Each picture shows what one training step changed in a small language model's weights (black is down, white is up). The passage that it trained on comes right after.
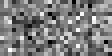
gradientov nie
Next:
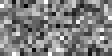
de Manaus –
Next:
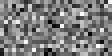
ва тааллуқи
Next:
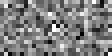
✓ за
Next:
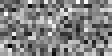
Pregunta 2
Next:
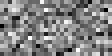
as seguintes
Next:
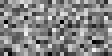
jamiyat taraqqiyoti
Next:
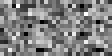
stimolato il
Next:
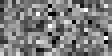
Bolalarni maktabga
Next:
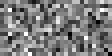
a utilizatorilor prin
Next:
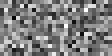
lo sucesivo
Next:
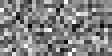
Данный процесс
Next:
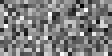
diqqatini bu
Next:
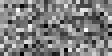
script 2
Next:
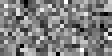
парламент ва
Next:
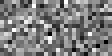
зданий как
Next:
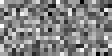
ha anche reso
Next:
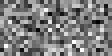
Dentista y
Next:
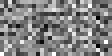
має значний
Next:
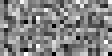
risk management processes in
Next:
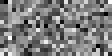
совсем не
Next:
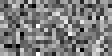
Amsterdam het
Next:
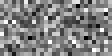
is produced in
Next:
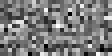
urges Muslims
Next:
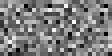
O'zbekiston Respublikasi
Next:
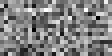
поліції третього
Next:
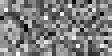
the banks of
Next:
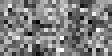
atribuição de
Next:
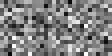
processo. A pesquisa foi
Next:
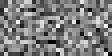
лидеров и
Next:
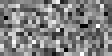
se deben articular
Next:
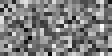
desde la esfera
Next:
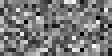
Он живет не
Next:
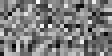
– көр
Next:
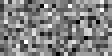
en las iteraciones
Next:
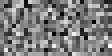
PLS 3 La
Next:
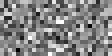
Estado democrático
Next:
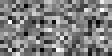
deteta a sua
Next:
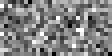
le processus de
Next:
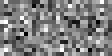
en la mayoría de
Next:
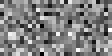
2. Malzeme
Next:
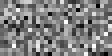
barqarorlashtirishda muhim
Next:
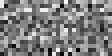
якщо місцевість
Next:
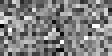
та його праці,
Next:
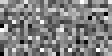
article presents data on
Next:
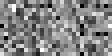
Aia Gadang
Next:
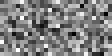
hosil qiladi.
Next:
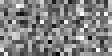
hasil wawancara
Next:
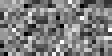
“kulgi eng
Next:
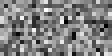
la exposición
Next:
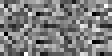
SCIENCE AND
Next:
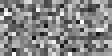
acuerdo está con las
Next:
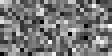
túl sok
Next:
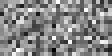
xos turi,
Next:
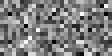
том, в какой
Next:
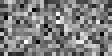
XVIII ст.
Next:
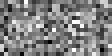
совка норме
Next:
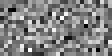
[Adoración de
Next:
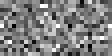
leur marchandise
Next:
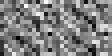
titulaires de
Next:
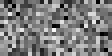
em computadores de
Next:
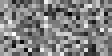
terdahulu oleh
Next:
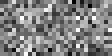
ortib boradi va
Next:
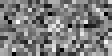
kunda dunyoning
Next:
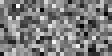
pernyataan bahwa
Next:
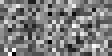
Was hingegen
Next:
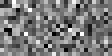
hier gevolgde
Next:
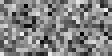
internationalen Politik
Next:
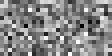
utilizarem os resultados
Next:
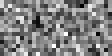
Diabetes mellitus
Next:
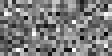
tili darslarida
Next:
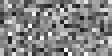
Psicologia não
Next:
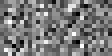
GRS TP
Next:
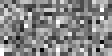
una más de las formas
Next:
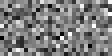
Esse ecossistema
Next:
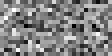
Otabek kelib
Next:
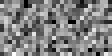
Ovo, dan juga
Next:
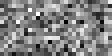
Pedagogik tadqiqotlarda va
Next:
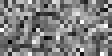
транспорт турига
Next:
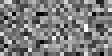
25]; Disponível
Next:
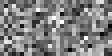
processo de troca de
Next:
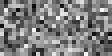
los demás.
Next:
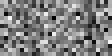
sangat penting
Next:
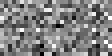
Journal of Research in
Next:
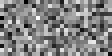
заклади та
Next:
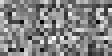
observar en un objeto
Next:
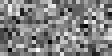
yang bersifat
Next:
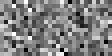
müdahale olduğu
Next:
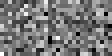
women entrepreneurs
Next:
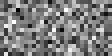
був А.
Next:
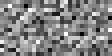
e`tibor va
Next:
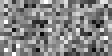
Primaria de la
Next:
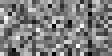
mate worden die
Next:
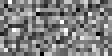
В школу —
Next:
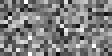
помощь при
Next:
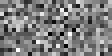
saúde. Essa
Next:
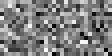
мышления и
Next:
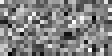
na verdade, é
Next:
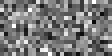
– початок
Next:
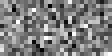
a n 'at
